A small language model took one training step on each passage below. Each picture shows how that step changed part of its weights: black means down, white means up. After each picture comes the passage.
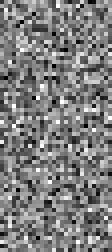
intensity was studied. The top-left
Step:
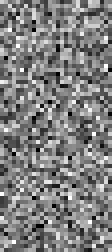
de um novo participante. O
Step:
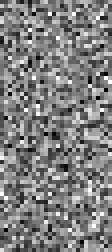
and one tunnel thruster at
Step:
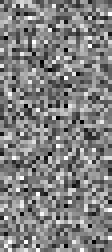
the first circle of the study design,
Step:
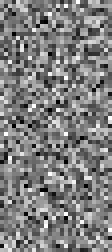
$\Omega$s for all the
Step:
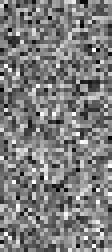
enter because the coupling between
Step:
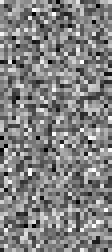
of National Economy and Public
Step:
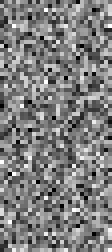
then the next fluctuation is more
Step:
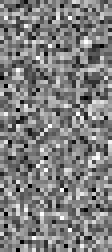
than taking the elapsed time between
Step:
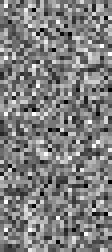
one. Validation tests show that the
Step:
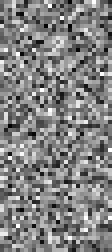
■ Anmerkungen [1]
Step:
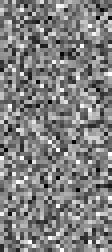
ma'lumotlar berib,
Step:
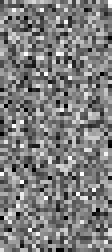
approach for the high order entropy stable
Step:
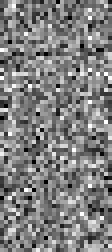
от развития данного
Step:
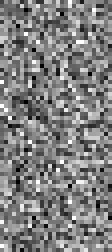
szczególnie w
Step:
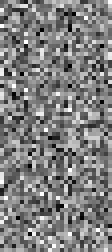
for a teacher. Would you be
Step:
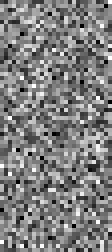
vapores de gasolina por
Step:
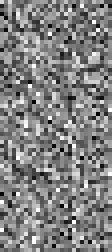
olingan. Tadqiqot
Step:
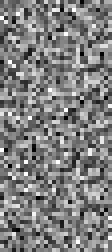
funcionamento eficiente
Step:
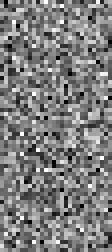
way from realization. Human
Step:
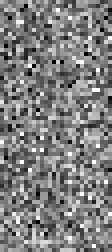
y Naturales,\\ Universidad de
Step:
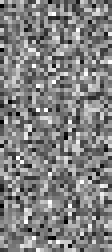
prediction. Keywords:-
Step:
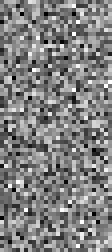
García-Contreras et
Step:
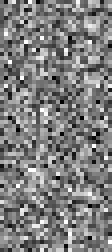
is its $n^{th}$ zero;
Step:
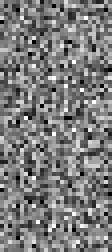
constitue et la capacité de la
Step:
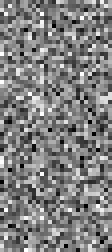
possibilitam compreender e
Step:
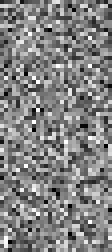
weitere Kombination von
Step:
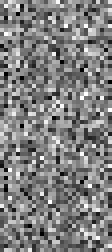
«В Шуше вы
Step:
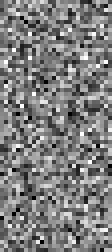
open science repositories and
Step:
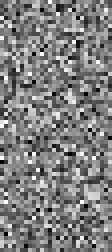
Mumi-trol dlia
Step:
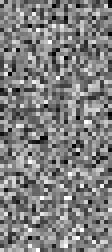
areas. The current version includes about
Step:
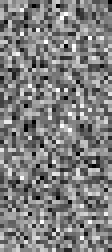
to Cd(Mn)Te quantum
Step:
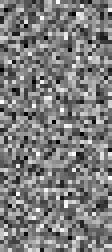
los siete principios
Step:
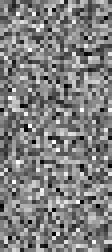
service-based system equipped with
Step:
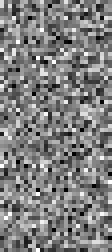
Since the expression of the bound is a
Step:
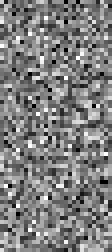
similarity covariance is its use for
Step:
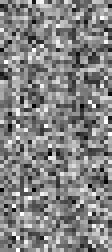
келадиган турли
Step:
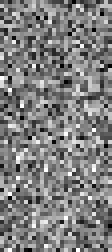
is calculated perturbatively, and the
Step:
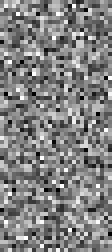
19 [10] attracted many
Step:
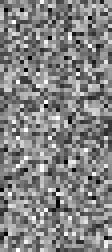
below show the results of this section:
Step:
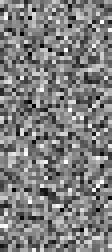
the metrics, it is also clear that
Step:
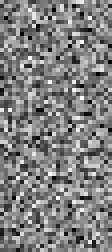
sikap,nilai serta
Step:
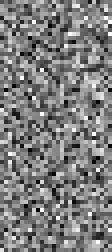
gender, social class, and
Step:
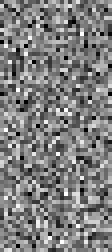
physical fitness." [11]. The
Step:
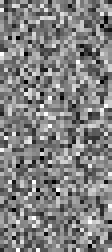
The project represents a fascinating
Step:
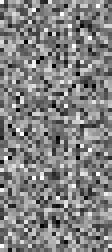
set the temporal and spatial scales
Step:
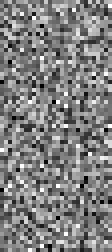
dynamic range of the detector. As
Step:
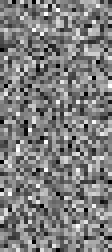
that the enhancement in the DT
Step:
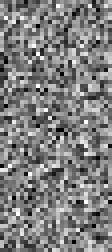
temperature-dependence of gap energy
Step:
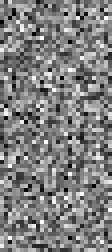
To share the files produced for the
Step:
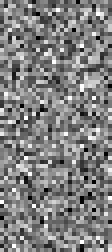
of language through large collections of
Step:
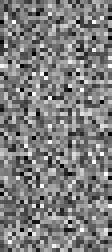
los encuestados al momento
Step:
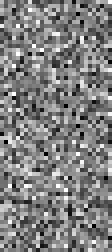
the profile of customers in terms
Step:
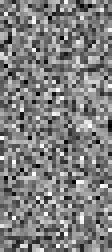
tarbiyachining hikoya
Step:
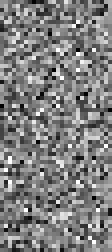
conhecimento e contribuir com a
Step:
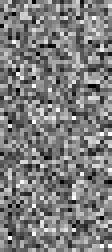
de ella. Pero el mundo
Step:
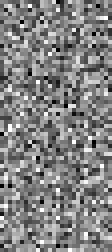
used in the study. Materials:
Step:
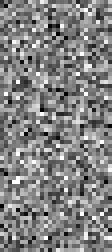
show the current electricity price for
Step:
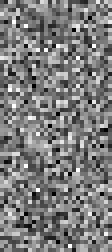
delays and operation cost. However, the
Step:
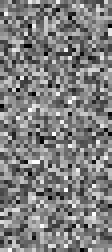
the morbidity rate due to this
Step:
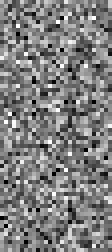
Two-phase coexistence in a
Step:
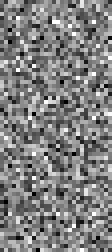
spectroscopy with Rigaku
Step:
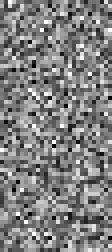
sterilization of fermentation media
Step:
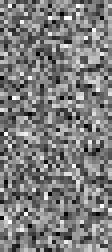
point $s=i\oex$, the
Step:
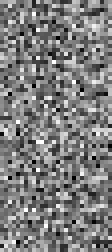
50% and the 60%. For the
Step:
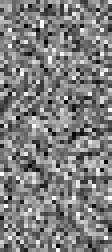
origem a energia eólica e
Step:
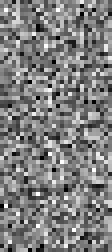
on dialysis. However, few studies have
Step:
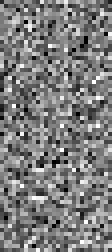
the longer chains indicates that the
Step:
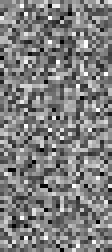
food groups: cereals,
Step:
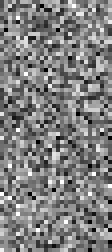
busca para o problema. Os
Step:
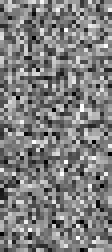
scores compared to that of complex and
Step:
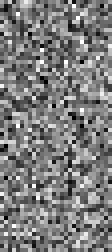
CT, numerous regularizations
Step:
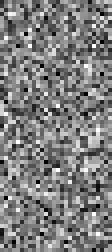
by persons serving sentences in
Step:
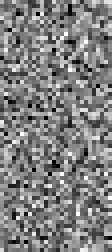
X-ray absorption or electron
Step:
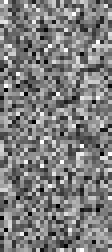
tidal forces produced by the
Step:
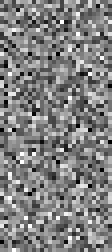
зростання. На тлі
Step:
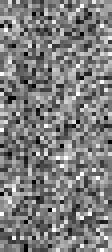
độ và
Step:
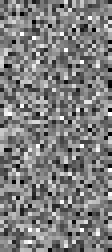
the relatively shallow water of the
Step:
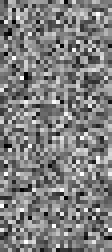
being very large compared to the number of
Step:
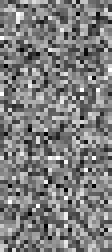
used to calculate a relevance score
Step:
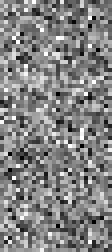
оиласига кирувчи
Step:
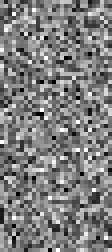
our simulations suggest an only weak
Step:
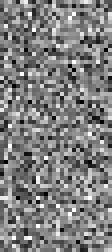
relations between those skew distributions have
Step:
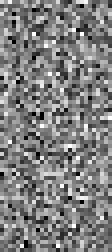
bepaalt. Meent men
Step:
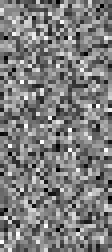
in the dose-escalation cohort
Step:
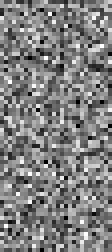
variant), the main chunk of work for
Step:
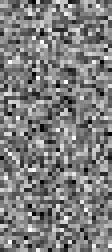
Ministry of Health,
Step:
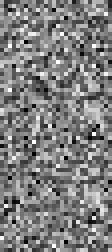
a repeating cycle of evaluating
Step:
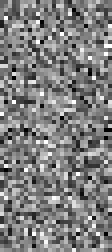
The question naturally arises
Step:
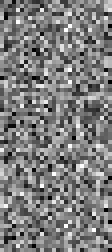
obtained \about\ 360
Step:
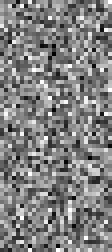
zero. The energy of fs) is
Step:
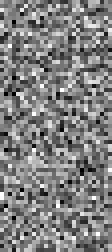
cognitive side of language
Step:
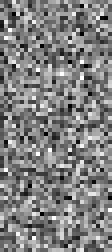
and tumorigenesis.
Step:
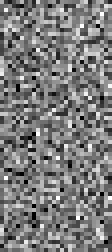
ser acelerado, caracterizado como
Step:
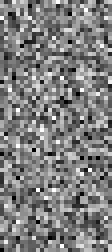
Aim: To evaluate serum
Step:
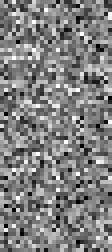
10 дней получали
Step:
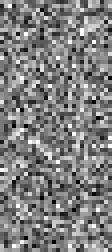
to less massive ones.\\ For
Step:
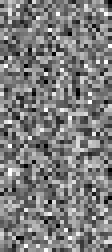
a high absorption coefficient in
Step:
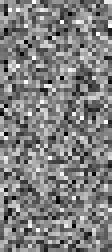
Table 3 The table shows the
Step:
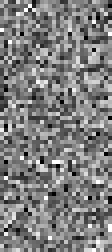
temperature, in a superconductor the
